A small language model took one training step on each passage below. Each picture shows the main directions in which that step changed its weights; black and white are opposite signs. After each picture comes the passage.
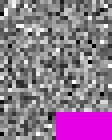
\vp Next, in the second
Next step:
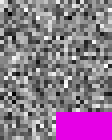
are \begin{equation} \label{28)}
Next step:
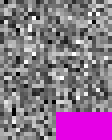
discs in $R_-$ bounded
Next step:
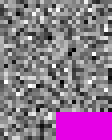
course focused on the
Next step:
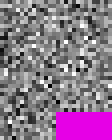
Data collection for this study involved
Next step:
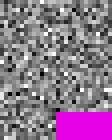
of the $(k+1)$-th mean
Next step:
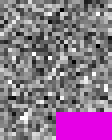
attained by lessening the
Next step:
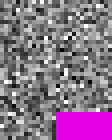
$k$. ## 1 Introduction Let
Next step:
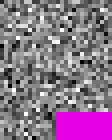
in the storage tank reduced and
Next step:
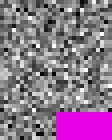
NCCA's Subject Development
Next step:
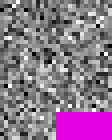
interpolation data and the choice of
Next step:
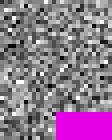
the classroom. If the teacher
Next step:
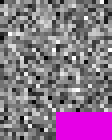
ecosystems, with concentrations
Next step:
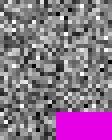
\item [a)] A Cartier
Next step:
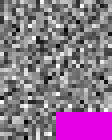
Simulation In Grade 12
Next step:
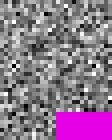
is an isomorphism between sheaves
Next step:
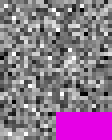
The known discrete conformal structures
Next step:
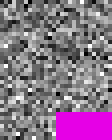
copper and Nichrome wires
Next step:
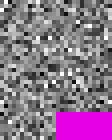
f^2(E) \subset \ldots$
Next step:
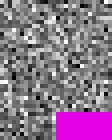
model: Cauchy problem, solitary
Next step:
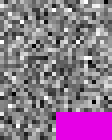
the Sobolev space $H^s$,
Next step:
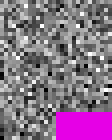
be a $d$-bounded subset of
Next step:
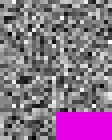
and alert as they may lose job
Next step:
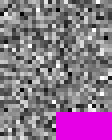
\cite{EHS} provides a
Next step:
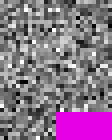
crop production was observed in
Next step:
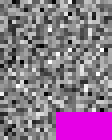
of Theorem \ref{existQ} shows that
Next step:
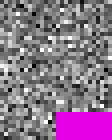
former seabed. The dust particles
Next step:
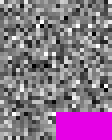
are frequently exposed to
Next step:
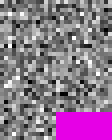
Acronyms BP: Best
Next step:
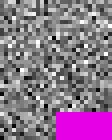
components of $\cal T$ are no
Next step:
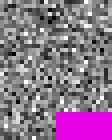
data volume. Optimization
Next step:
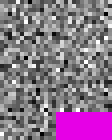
government regulation, innovative
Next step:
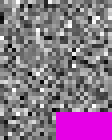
\ref{dosdos} \\ \hline
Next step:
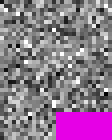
the presence of water can reduce the
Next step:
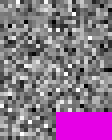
signal pre-processing and the feature
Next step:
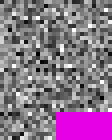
a wonderful and truly
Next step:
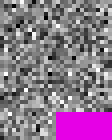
(\ref{znt}) reads as
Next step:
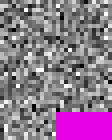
\sigma)] \in Pic(X)$ with
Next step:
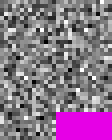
A plot of activity vs the
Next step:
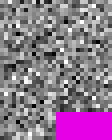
and A. Kahor. Individual
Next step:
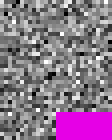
paper we prove a tertiary index theorem which
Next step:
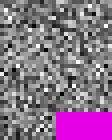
Lemma 3.3 is seen also to
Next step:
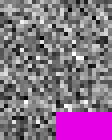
and the MBFA. These results lead
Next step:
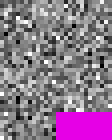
on positive and negative roots. Let
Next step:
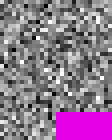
point of the proof is the norm estimates
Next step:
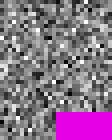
\end{corollary} \begin{proof}
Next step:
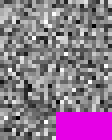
many lexical units, which can be
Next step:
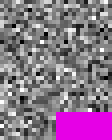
of urinary tract infection was
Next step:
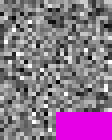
injective. Thus, the morphism
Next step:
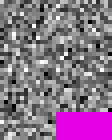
ACT (2019), and Cyber
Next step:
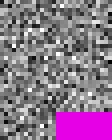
paper we prove the following result, solving
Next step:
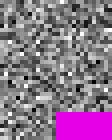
in the dynamic of communication and
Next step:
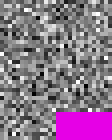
model for conventional systems, using more
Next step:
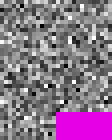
already contains 3 involutions;
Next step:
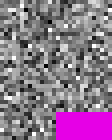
equilibrium points $L_4$,
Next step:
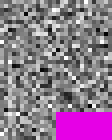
This case highlights the critical
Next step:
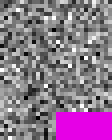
(bench press). Fig.
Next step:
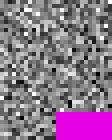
other studies, such as conducted in
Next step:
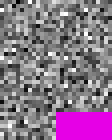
of activity consists of input, processing
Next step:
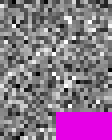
higher risk for transition to
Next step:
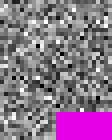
reforming of natural gas or the
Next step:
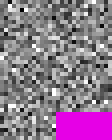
adopted so that social conflicts
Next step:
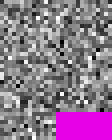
the smallest difference was
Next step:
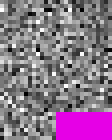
we further have \begin{align*} \|
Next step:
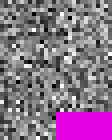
performance. The purpose of this
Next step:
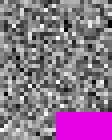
$U$ to $V/\Gamma$, that
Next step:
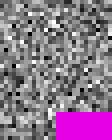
morphism $p$ is smooth at each
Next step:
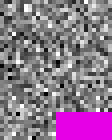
compounds in each extracted plant
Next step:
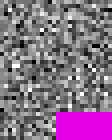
virus by means of a series of
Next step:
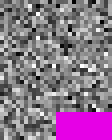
size of fistulas is the
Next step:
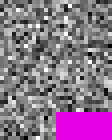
for smaller values of $\Dupl$. For
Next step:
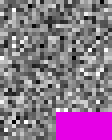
Figure 1 shows. - Shim
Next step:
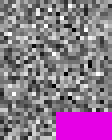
CFD simulation that constant passage
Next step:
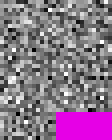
generation plants [3]. The term
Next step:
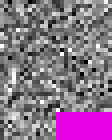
47 underwent open mesh
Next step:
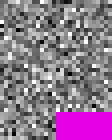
depth values of a finger
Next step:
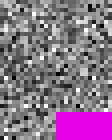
set of all elements of $S$ that can be
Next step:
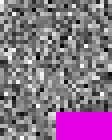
12: init_floor =
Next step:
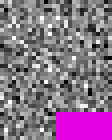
a tumor suppressor protein that
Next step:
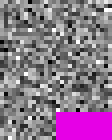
$d\in D$. This defines
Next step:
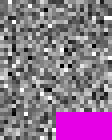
also aimed to carry the new
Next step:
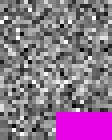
resistance—diseases Analysis
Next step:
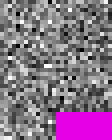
and improve mindfulness. Yoga
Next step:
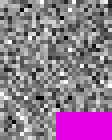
whom thirty seven were obese.
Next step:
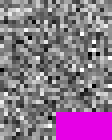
with exponent very close to the
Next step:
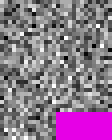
some $m, j\in\N$ such
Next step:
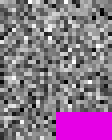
we also ignore two or more jumps
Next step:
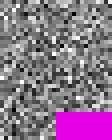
will be interested only in $n\leq
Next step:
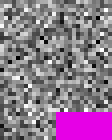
Exhibition Festival. In
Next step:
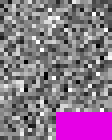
performed experiments and simulations,
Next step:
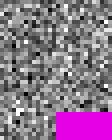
background clutter,
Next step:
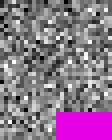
Avinit nitriding technology is
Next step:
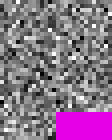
decouple observable $g$
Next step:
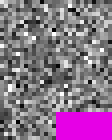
nuclei and sheath in a
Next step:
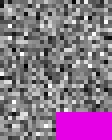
optimization, while for the FLC an
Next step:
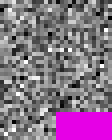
d_1 \end{aligned}
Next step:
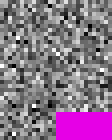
the length, location in the soil,
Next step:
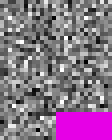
boundary condition, is given by \[
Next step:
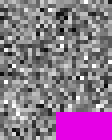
point $P$). As a first corollary of
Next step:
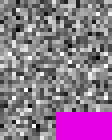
as it can be done by multiplying
